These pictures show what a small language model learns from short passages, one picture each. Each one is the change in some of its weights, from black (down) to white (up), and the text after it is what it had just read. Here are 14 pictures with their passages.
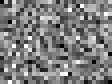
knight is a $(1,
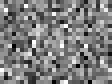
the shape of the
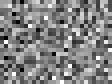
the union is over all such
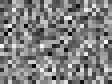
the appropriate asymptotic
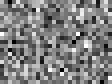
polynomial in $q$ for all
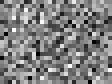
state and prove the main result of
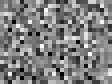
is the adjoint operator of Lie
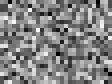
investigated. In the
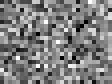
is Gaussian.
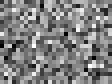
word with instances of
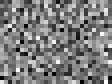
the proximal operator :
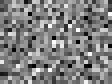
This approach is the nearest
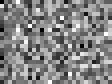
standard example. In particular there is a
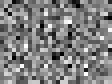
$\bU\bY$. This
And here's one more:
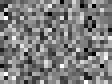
reduce the problem to proving the
